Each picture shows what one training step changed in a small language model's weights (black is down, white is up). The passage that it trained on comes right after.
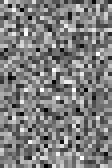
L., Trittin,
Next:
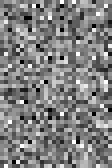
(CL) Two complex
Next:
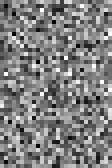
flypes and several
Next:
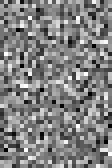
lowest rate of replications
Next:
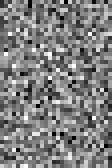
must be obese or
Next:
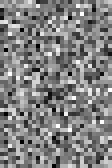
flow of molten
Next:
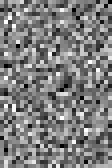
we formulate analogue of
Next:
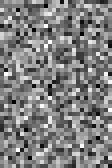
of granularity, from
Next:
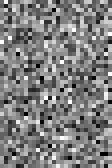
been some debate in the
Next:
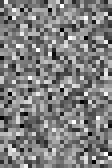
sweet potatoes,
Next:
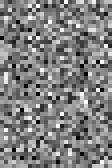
{Jensen} AS,
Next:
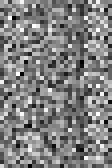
$\Delta_k$ of
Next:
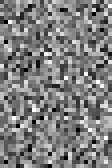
the variance with target time
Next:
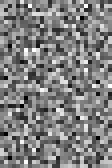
This gives \BD
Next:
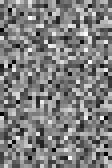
solar adoption.
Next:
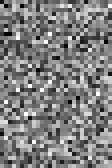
extraction from images,
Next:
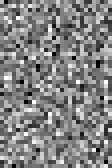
are yet out of reach
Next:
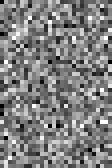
They include a group of
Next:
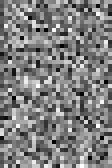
D. Synthesis and
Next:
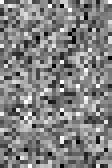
do you think
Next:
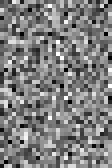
and the necessity to
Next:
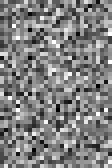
data set. This additional term
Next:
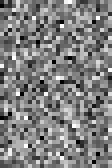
methods, it can lead to
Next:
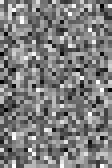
thickness gradient on the
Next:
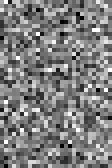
to $0$, because the lines
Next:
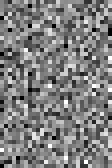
the signal to interference and
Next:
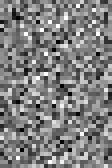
matrix semi-measure
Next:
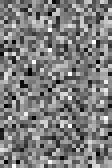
hybrid functional and the
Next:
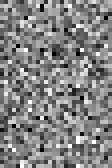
Marek and Moore
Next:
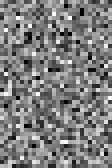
$I$ be the facet
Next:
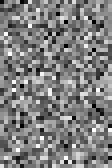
characteristic "trademark"
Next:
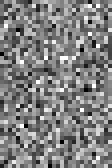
Member nominations
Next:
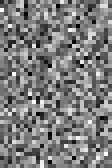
problems. Specifically,
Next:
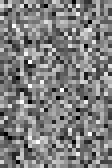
amplitude spectrum.
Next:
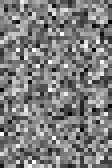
The asymptotic
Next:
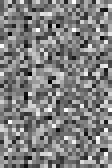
X'\otimes Y +
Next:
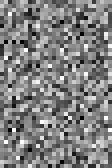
for large $\nu$ and some
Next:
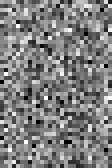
to be the k:th
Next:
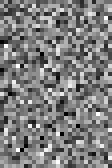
graphs, namely, the
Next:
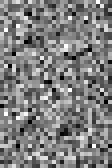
$r$ is smaller than
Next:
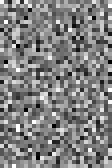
authors noticed that
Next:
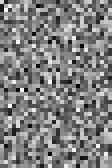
for managing fatigue in
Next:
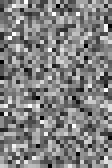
[%], 1 – group of the
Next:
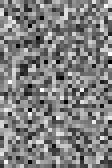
by applying our correction matrix
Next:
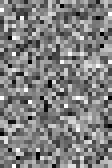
manually extracted the data
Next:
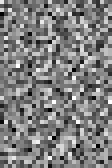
increasing frequency, with
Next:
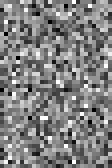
one of these two edges must
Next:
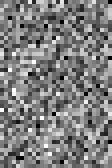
structure have negligible
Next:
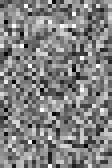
provide your Prolific
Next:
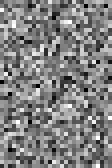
an irreducible
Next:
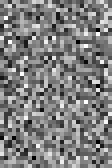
to this space. First we
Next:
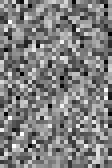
desired estimates. The rest
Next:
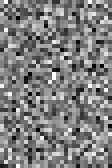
any fixed $m$, by Theorem
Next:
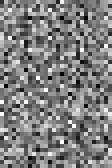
+ V_{inj} \quad
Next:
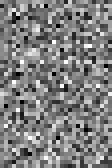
XY Hamiltonian for
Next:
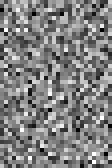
a constant with the dimension of mass.
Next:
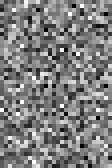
place on the university
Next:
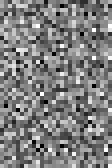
of the two DOS
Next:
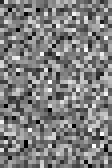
a system with zero initial conditions, one
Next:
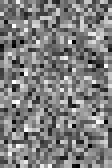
distribution and the two-component
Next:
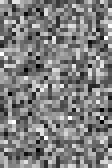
by the $R$ symmetry
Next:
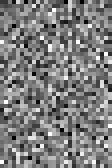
to obtain arithmetic root
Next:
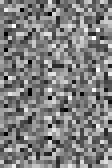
through collaboration with
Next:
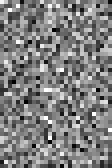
context marked by the
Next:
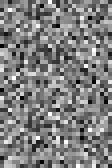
10. We compare the hit
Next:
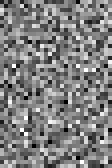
computing time at the
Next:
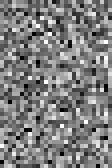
other words, the first approach
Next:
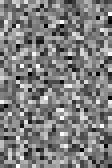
it follows from $g\in
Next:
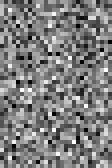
At these moderate
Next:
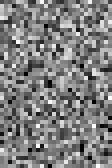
concluding the proof. A more
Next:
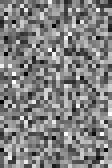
and sealing of the tooth
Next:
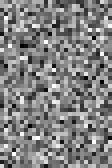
of an algebraic group.
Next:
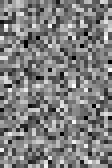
is similar to one in the
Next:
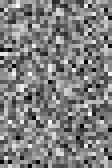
over $\mathbb{Q}$ has a
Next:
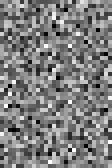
out the scenarios in which
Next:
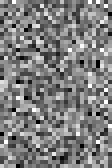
$N_g$, the average
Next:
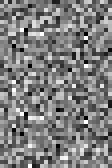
these activities have
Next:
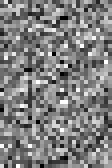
set to zero. The currents
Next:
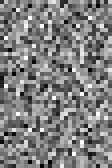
has three layers, and each
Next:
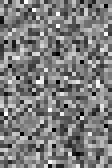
and animals which would
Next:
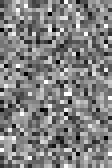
2012 are the drought
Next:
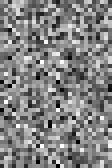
also applied to many other
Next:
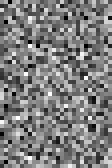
spin coating. The highest
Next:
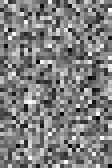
importance of slow-paced
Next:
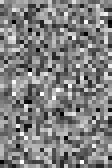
single mode in either
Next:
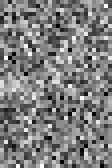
and parameters $(\veps,\delta)$
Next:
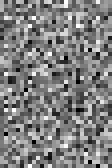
malaria followed
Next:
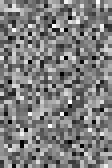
pine; forest;
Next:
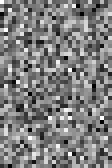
increasing $K$. This
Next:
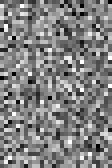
cases of thyroid
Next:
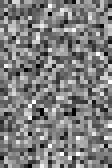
by a single discipline.
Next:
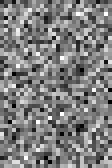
significant intra-class
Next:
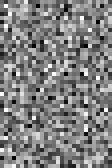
right-hand side is
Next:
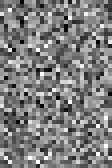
inflationary dynamics on {\it
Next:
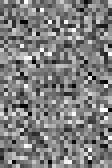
variants (e.g.
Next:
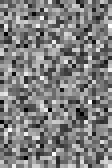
models of solid-state
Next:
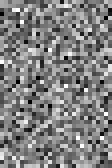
Hao, W. S.
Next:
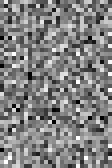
been made on effect of
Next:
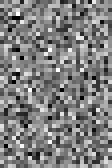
vengeance for whatever
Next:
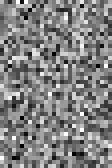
the property that for any open
